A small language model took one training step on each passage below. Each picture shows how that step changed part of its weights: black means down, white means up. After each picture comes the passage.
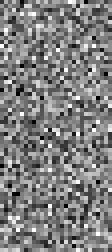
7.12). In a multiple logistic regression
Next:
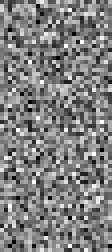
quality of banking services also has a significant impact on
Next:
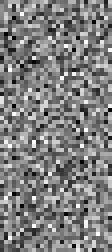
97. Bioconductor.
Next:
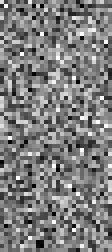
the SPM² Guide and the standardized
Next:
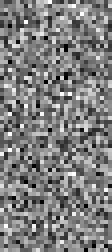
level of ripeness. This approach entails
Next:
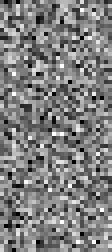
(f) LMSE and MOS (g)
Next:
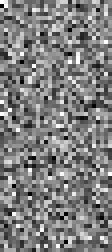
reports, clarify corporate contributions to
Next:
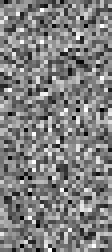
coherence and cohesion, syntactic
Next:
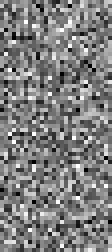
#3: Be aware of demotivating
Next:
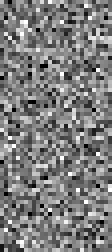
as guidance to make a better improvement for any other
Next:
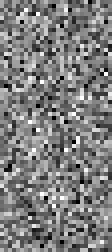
cheaper and better-quality imported
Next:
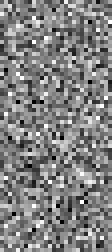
the effectiveness of APC compared to traditional therapies for
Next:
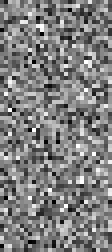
throughout the day and mucus or blood in your
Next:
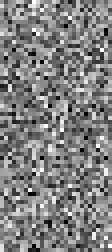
supplementation with neem leaf powder
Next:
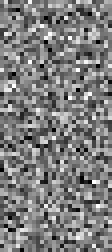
the first place. After all, how could it
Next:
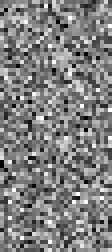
directly with noisy user data taken from real input
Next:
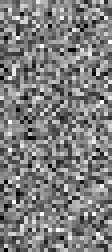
senseless violence on 29th June
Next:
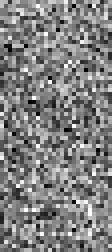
but neglecting the accelerations due to pore
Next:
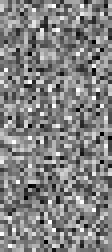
on migraine symptoms compared to quality
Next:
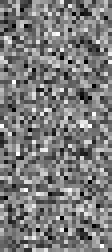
after oral treatment, but absent in the
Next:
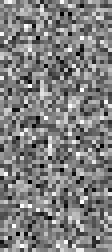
Andrew Ng from Coursera:
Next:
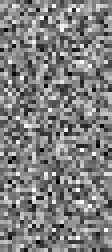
Management, which only had one theme. The first is
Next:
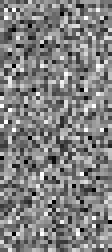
Arts Western Switzerland
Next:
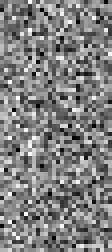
and contemporary media. Manga,
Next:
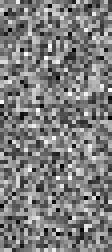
the fibres and consequently the composite as a whole.
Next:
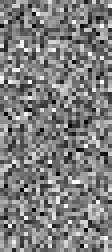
the initial check and adjustment of the design FGC
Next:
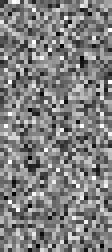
day 3, image analysis of tumor edges revealed
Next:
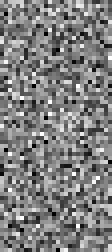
is my data collection process? What is the required sampling?
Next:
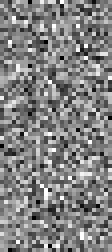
channeling human, finance, and functional institutional
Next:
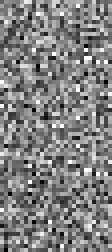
Data Voids: Where Missing Data
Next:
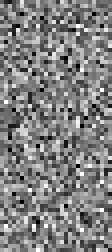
cruising altitude. In this oil
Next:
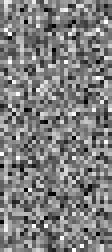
cycling-trapping effect. Conclusion In
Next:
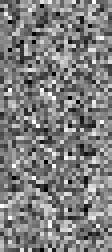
the statement that provision of building materials were the
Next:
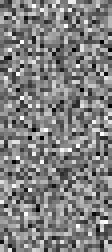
video matching module inputs a complex
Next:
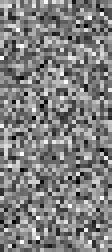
i.e. a total of around 6 hours every 24
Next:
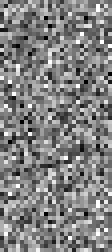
grades, graduation statistics, etc. While
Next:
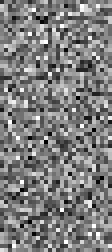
so that generalizations are only in the context of the
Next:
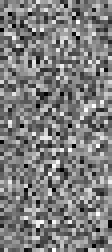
H thickness of the aquifer, both in
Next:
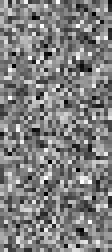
with the map database, however, works only with
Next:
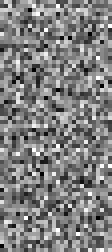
which reduces the number of overload devices that significantly
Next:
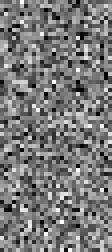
clinical text generation across data silos” John
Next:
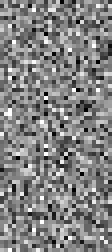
in MATLAB/Simulink environment.
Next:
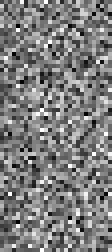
equilibrium selectivity coefficients for
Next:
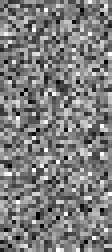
carbohydrates, and 39.1
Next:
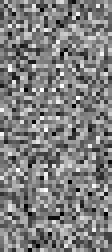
of biomedically relevant metallo M1,
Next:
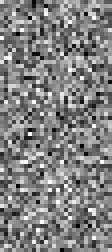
implementation we used was written in the MATLAB
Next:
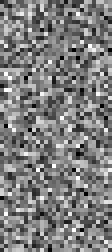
IMS-LD compliant tool, or the
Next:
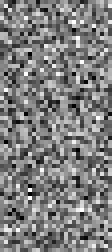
stable and productive labour force.
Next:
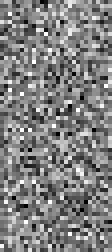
data reports obtained from H. Adam Malik
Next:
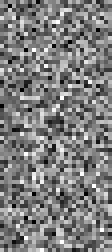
Innovation in the Water Sector
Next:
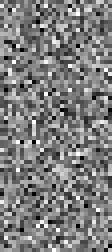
this article is the last of a four-part series
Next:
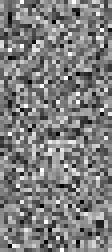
a wildcat strike goes on without
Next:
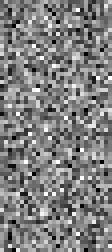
cm solar radio flux Our investigations prove
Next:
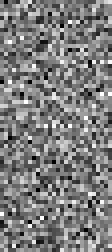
between the opening or not of the partogram and
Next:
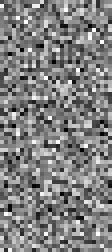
which is an indicator of economic efficiency in crop production
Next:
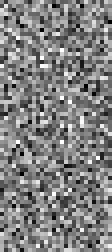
DMPs, and outreach materials like the
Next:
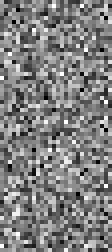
networks. Network pharmacology simulation Recently,
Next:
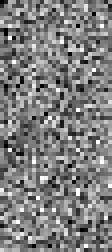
University, Bhanja Bihar, Dist
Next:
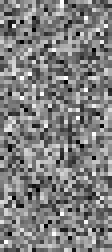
of briquettes (Vb)
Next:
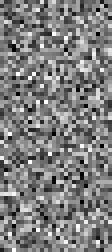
such as competition from global companies, high client
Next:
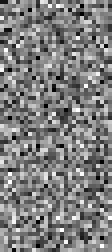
video files, and other attachments
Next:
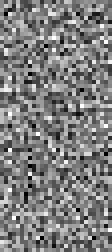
being carefully continued. We can find
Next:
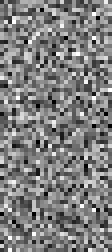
and Environment Executive Agency
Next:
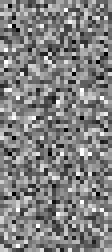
regulatory bodies and academia, is
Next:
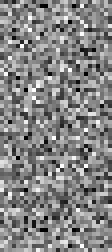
Conversion Rates Woman Within
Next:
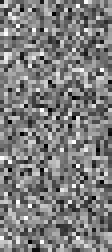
unit-cell. $\Delta\theta$ is
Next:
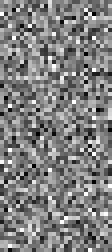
of social pressure 1.000 .857 People
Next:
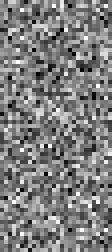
it more general, and led to the development of a
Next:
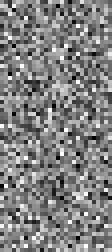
Project “COVID-19 metadata findability
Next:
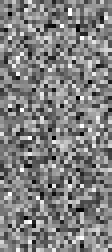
the start-up or NGO communities).
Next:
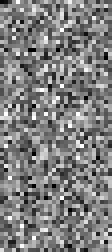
research: A systematic review of empirical tests.
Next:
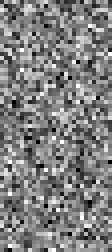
the hidden desires within individuals.
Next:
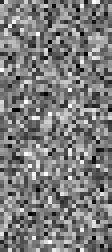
set of terms (Cilibrasi &
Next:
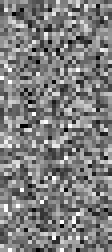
next section, were conducted. Fig. 1 Composite
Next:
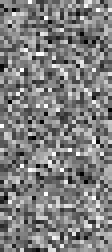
given article presents information on the significance of water in
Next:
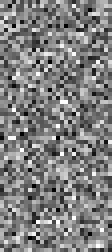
between these antecedents confirm that our model
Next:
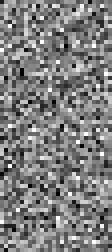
[6] Buchori L,
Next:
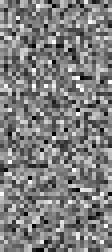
India. Retrieved August 23,
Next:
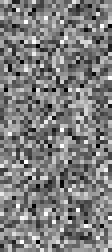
literature, since around 46% of the articles used
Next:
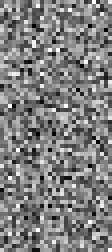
of RCF by considering the coefficient of variation
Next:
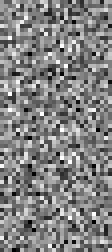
28days compression test. 10.
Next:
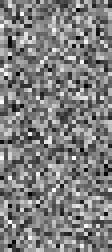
system used to transport thermal energy, carried by a
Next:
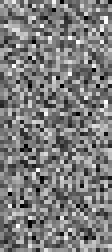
order of length of spacing between webs. In
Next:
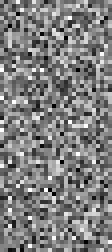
= spreading area depending on mass
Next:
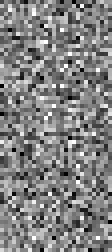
Computation Time with non-SCF and
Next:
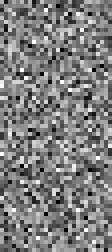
be used in conjunction with the EGAT tool
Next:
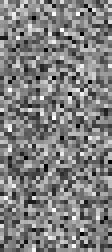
Engineering, National University of Singapore 9
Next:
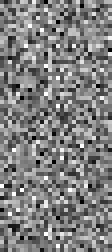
Institute of Engineering, Bankura, India
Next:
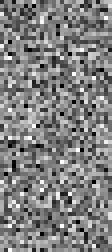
Ecosystem Conservation Plan The Base's
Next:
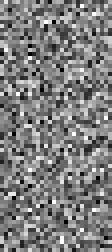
recognized as having a detrimental effect on
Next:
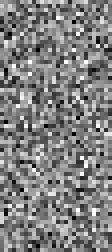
of villages Size (square meter)
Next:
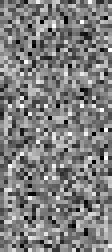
endorsed the Australian evidence-based clinical
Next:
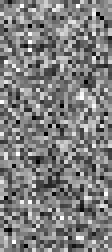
and impact to academic learning, or vice
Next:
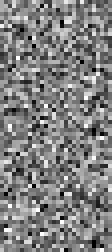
anemia is executive functioning, which is
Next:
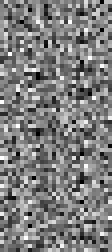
and light also are considered to move to the future along
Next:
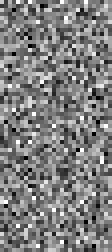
electrons at the centre can be calculated using a
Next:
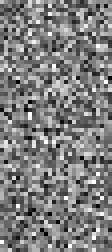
its didactic potential for teaching foreign languages.
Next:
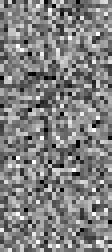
from the responses of the study respondents who accepted the
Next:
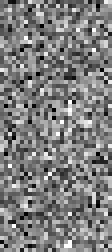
educational tasks: operational – as mini-projects
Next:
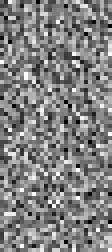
în ansamblu în
